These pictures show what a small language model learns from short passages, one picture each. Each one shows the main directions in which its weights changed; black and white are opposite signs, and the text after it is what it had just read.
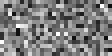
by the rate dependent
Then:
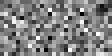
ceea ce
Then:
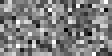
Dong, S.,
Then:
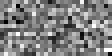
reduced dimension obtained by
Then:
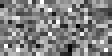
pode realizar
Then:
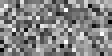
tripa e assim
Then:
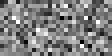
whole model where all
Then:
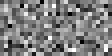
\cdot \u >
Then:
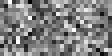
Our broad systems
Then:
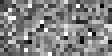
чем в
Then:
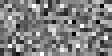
objects moving in
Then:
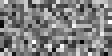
für eine optimale
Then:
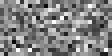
OAM superposition
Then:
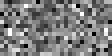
can be expressed in
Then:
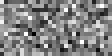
anomalous magnetic moment of
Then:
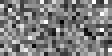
profile of a
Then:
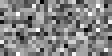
meets the required
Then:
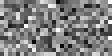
of liquid
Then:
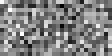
It is necessary to
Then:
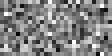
estimation of the
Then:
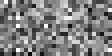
that the method determines
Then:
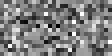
за деньги
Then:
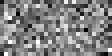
shall be as
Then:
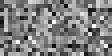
which are probably
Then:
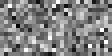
in the image was
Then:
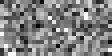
mod special, în
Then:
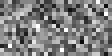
addition, there
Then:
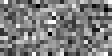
$\beta$ may be
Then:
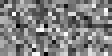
of the charge, the
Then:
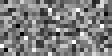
learning, is proposed to
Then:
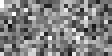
a la estabilidad
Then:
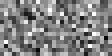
Chemical Physics
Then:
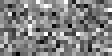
learning courses at
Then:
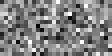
on - severities of
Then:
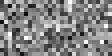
Anor xalq
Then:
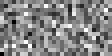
la validez de
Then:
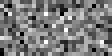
porção ao sul
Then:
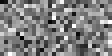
modulation is obtained
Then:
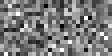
the collected noise
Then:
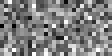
\dotfill &
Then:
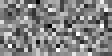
lead to an effective
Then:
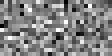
string theory is
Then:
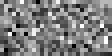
of the nation).
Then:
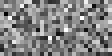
etc., are non
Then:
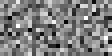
field, proportional
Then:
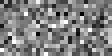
У той же
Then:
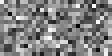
at Holographic
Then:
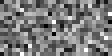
6. – Number
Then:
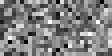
telah beredar
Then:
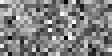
birga olib
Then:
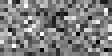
ish dasturlari
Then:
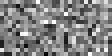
difference can be used as
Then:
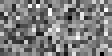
do not produce proper
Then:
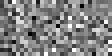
across a wide range
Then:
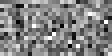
the coordinate system in
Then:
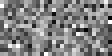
role in the f
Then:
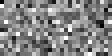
is relatively small
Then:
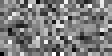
e transferiu uma
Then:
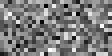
with the timestep
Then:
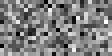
using complex number analysis.
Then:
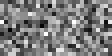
individual de la obra
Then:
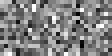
de conocimiento;
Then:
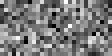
des inhaltlichen
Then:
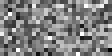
aplican todos
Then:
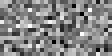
interaction matter's mixed
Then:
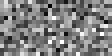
y participación en
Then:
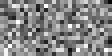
phantom behavior
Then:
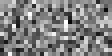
importância do
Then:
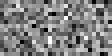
and cause of
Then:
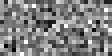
$z$ only by
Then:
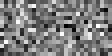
appear with a slight
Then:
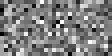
10 introductory
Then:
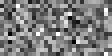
but it would require more
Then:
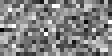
subcomponent has
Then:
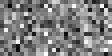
be approached with
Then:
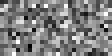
a component that corresponds
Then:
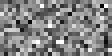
the MRR
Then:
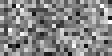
project after its
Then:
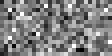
convolution of the
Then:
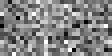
| Four findings
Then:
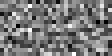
is done by
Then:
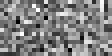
mit Institutionen
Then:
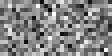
order ${\cal O}
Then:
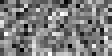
molécula de
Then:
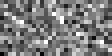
devido ao
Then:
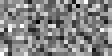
este sentido es
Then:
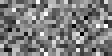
LLMs we
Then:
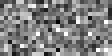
data from different sources
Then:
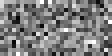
the reason why
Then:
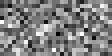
la Escala de
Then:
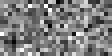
enables us to
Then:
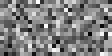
Now we need to
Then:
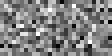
strategies are normalized
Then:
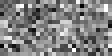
state $S$. If
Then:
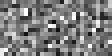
средств на
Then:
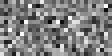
para o ensino
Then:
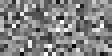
words directly,
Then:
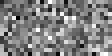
ile 18 yaşında
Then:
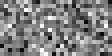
arcmin from the
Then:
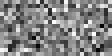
but can say that
